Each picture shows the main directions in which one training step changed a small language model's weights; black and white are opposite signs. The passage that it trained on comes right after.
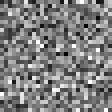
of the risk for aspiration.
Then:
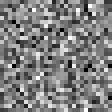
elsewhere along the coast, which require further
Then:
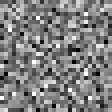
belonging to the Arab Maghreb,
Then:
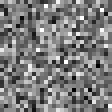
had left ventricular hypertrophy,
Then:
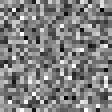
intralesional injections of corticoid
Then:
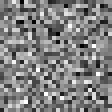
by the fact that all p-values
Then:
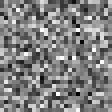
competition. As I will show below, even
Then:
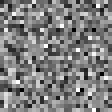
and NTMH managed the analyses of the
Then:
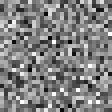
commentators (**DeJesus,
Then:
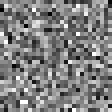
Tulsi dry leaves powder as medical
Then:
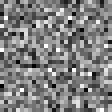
smectic but enantiotropic
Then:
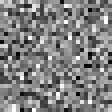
to the instructions in Circular
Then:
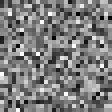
and I/O as shown in Figure 19a
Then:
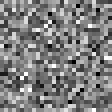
different urban contexts. In sum, this research
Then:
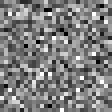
WAS training Ruth Boddy York
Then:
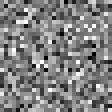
justified through cultural beliefs that agricultural land should
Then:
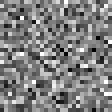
identity of an unknown object. In the model construction
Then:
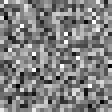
dissolution. The slow dissolution kinetics
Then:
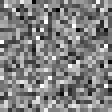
t_i The i -th timeslot
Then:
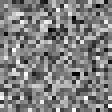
criterion χ^2). 4. Results For
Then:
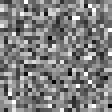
name and provided one positive and one negative Arabic
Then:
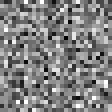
toxicity and long term effects of treatment without
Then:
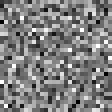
per no mobile app is being developed. - Information
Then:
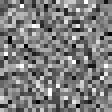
the expression of miR-100 was significantly
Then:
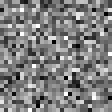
hygiene behavior in school children aged
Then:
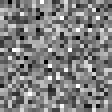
candidates' excellence is the only selection criterion
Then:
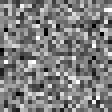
Furthermore, an effective cyclability takes place.
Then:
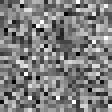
under the Upozila system, and
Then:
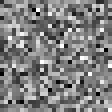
setup “Inserted 2” were able to
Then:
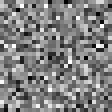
function - Viewed merged data set using
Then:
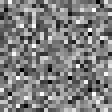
affects the overall performance and account for about
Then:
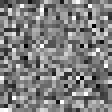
the mean age of participants was 20.3 whereas
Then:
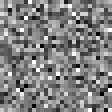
significant different in the perception of students of different levels
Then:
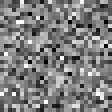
organ-preserving surgeries and
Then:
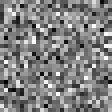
Informatics*, vol. 2,
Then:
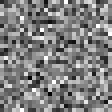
of higher education institutions in Nigeria. Findings
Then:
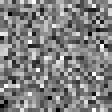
on Twitter and Facebook.
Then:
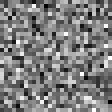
there are still many challenges ahead. As highlighted
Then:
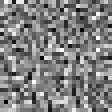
their production line to low-carbon technologies
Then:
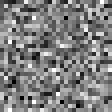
such concerned necessity over food and energy.
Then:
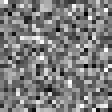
extraordinary theological bend is the
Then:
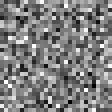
members contributed to the recommendation of keywords for
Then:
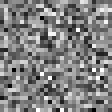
Based on my study table, the majority
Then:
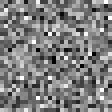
partnerships with financial institutions or international investment
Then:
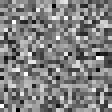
obtained from the formula (4). The samples
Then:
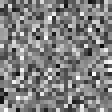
occupational interrelations (Redman &
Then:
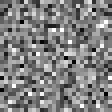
areas of low agricultural potential, limited by
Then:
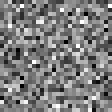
conducive for reading Librarian lack good
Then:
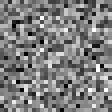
by the best-achieved model for each
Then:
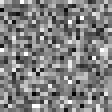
do (hazards). The developed hypothesis
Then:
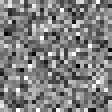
to regulate the occurrence, locations, and level
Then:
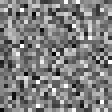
a single layer of flat cells with oval
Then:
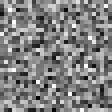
at the Faisalabad
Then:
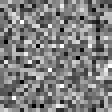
performed. For this, the reacting mixture
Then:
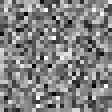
four main applications in BTBU:
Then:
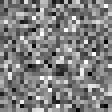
emotional responses toward literary characters. In the
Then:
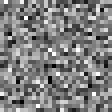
the IG had an effect size of $r
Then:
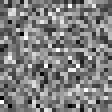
out to arrive at figures of yield
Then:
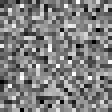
the aspect of our research the interest represents the
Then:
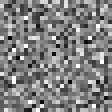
of all semi-progressions (with
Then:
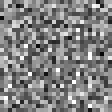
Marketing channel, Summer tomato,
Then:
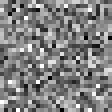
the permeate was measured by gas
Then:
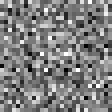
of a 45° ply in a laminate
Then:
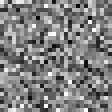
the parametric LFT model and the actual
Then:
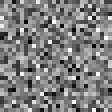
role, position, and institution) will be responsible
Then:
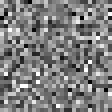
[5]. As long as the system can play
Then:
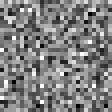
is the 1:1 line expected under proportional
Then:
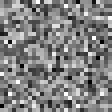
MSE A X ₁ X ₂ X
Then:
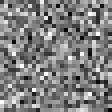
and piloting models that can increase teacher and
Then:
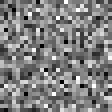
cases [66.6%], systemic infection in
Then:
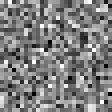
of technological resources. The participants also employ mechanisms to
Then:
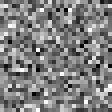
bridge 3. Micro Tech programmable
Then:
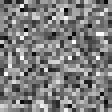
various platforms such as iPhone and
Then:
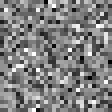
This may indicate that the burden of multiple
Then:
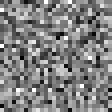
(cm H ₂ O) Group B
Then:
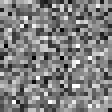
II FHB responses were evaluated in three
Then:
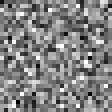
AHP has been used by many authors to
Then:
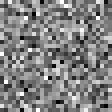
technologies:** in the processing of complex residual
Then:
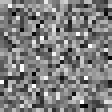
used to calculate mean values for the beta
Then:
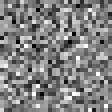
given by $m(x) =
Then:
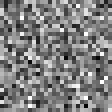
is constructed recursively. A.
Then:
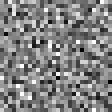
a framework of standards for industry applications. A standard
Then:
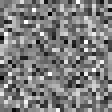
Barnikol, U. B.,
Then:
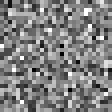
to make three-dimensional maps - a feat
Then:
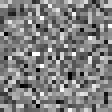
increase in values of the Reynolds
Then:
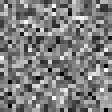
Climate System Study (WCRP) ANS
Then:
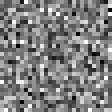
masses age and converts to additional elemental
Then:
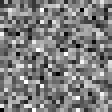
ratio of metal to ligand was kept 1
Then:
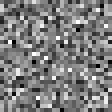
Technoogy (KACST),
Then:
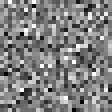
that team teaching strategy significantly influenced students' academic performance
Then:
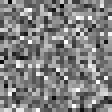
thioketo group in bonding.
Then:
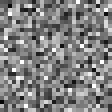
by springs of variable spring stiffness also
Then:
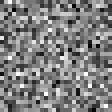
halides were employed with dihydroxy compounds
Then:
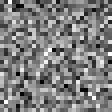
professional medical check-ups, prevention structures.
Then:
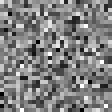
for the defense of the country. These
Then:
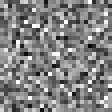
Norwegian Polar Institute 2024
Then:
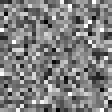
cost relevance for some specific decisions, also the cost
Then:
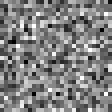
downregulated and overexpressed levels
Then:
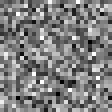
a statistically significant difference in bacterial counts will be
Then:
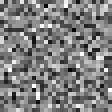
Framework of Reference (CEFR).
